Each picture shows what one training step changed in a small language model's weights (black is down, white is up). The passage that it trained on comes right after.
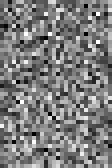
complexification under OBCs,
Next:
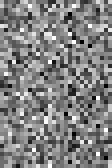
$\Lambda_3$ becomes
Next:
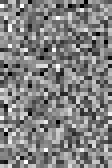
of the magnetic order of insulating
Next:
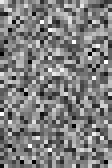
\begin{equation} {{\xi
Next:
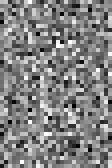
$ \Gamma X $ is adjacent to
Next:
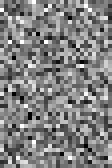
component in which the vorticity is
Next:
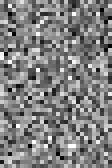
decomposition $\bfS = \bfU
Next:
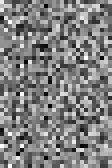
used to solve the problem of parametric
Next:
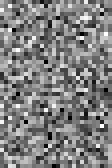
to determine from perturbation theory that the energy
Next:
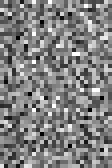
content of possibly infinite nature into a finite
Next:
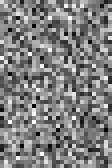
Since \begin{equation}
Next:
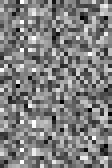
analyst can immediately read off the answer
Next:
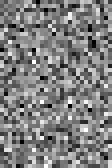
finite containing at most $N$ terms
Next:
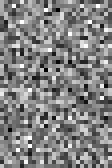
the process upon attaining a
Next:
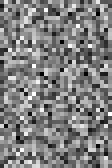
\Omega$ in the lower and upper
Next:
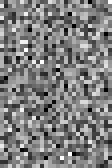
emergence of such criticality is universal
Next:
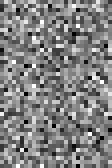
literature. \section{$ \gamma
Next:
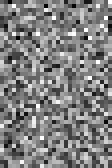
the operators over all species $i
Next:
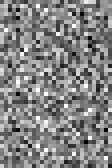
serious flaw in their statistical
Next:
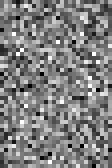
outflows in a realistic
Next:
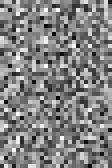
effect measurements [9]. Since
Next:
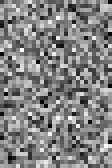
reach similar errors is almost 2 orders
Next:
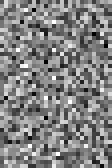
to be assessed. To study
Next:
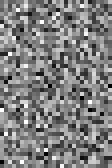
reading, we show the same for
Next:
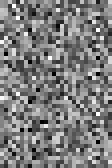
and Halter-Koch
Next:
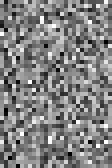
group of a binary linear code of length
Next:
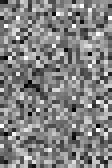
with micron-diameter
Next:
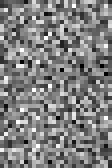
real valued characters), the conceptual
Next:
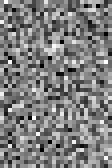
along columns within a row and distributes
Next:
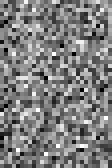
one finds two saddle points,
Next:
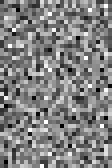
small part of Staten Island
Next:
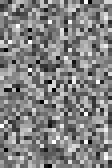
and $\bar Q_-$, with
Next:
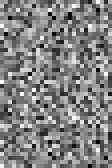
interference and $P_N$ will
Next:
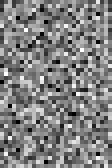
EOBNRv2 family also
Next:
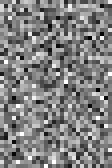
the notation that will be used throughout the
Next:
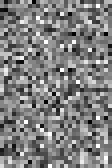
You are a bidder
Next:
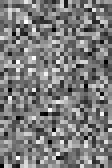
generalisations to manifolds. The answer
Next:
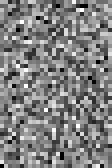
is that the coordinator sets the load
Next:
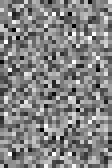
\in L$ such that
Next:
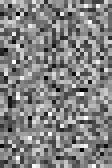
the covariant derivatives is a {\em
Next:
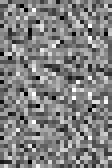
% \section{Introduction} Let
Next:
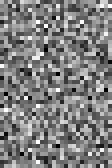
screening does not depend on the
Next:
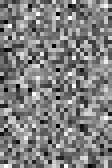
days during 24 working hours each
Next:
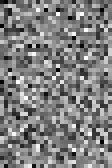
learning-based strategies reflects a
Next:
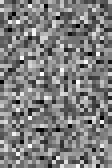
need to be defined prior to determining
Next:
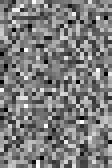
term, $r$, has been defined
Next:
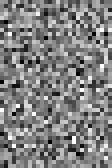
comparison with the true charges, since
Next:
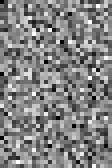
to a 'hairball effect'
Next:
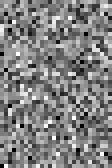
again when it is increased further. For
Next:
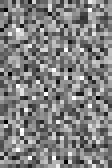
approximately retrieve `y`.
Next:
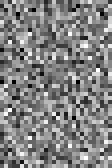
If at time $0$,
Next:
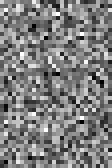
transformations. Based on the error
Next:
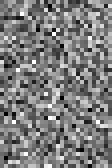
media (Darcy flow)
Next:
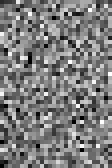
of the effective damping torque,
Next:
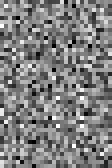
output for signals and the summation
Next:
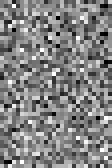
it turns out that these lead to the
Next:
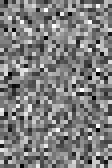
is a 4-manifold since it is
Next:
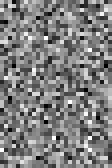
in which the two theories disagree
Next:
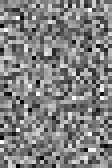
represent the pseudo-inverse of
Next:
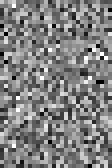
experiment. Overall,
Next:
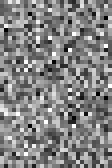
paper, $\chi(\cdot)$ denotes
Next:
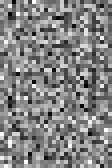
goal is to show that the scattering amplitude
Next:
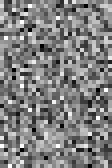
obtained space of parameters has room for
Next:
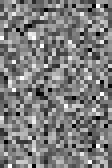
the presence of multiple harmonics associated
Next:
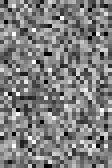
halo monopole,
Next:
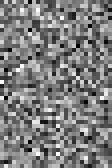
environments occuring in systems with
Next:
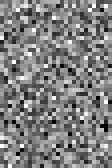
the flattening of $g$),
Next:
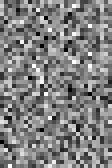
index $\Delta\epsilon$ of the
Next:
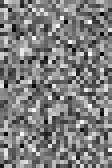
Fig.~7 using a portion of
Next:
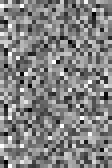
of the meson and of the photon
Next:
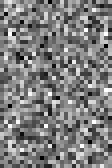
considered. With these concerns,
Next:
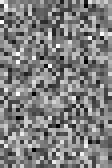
we believe may be new.
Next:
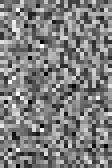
of Dalian, China
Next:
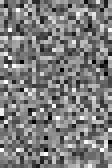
superconductors and topological insulators
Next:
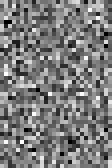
Stein homotopic on $W$.
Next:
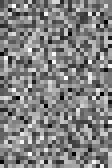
\Delta s_n,
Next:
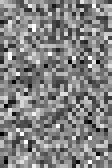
is the standard (single-scale)
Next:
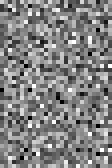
\dim X_F = \dim
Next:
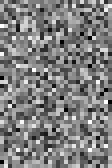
extensively researched for its high
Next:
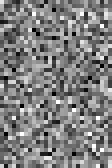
the left eigenvectors are again given
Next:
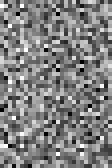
the simulation of the ground state properties of
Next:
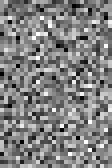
character is given by $$ \ch
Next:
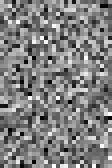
allows to identify events with a
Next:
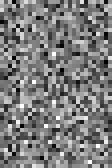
by the positive and negative real lines,
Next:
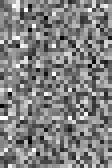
on boiling of the liquid
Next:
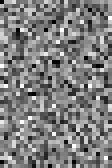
directly on $\tau$. Thereafter,
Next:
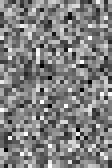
direction), $N_p$ being
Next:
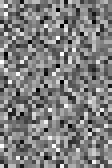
Mathematics, University of Bonn\\
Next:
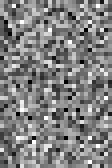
the uniform sample consist of square
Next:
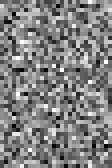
time instant that is quadratic in the
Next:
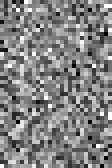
nonzero lower bound for these two problems
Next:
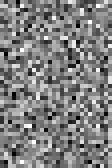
the $X$-fibers of
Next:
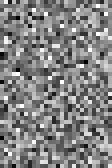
the conditions of theorem A are satisfied.
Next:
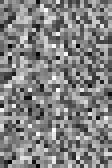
into (via stopping times).
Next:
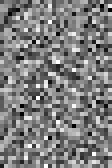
of \eqref{eq:2 mod
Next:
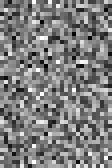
all finite sets with bijections as
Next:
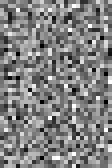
$\sgn$ is the sign
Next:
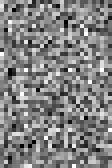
limit is that we might define a
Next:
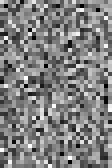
vertices $u$ and $v$.
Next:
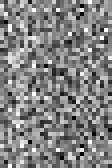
observation of this suppression at high
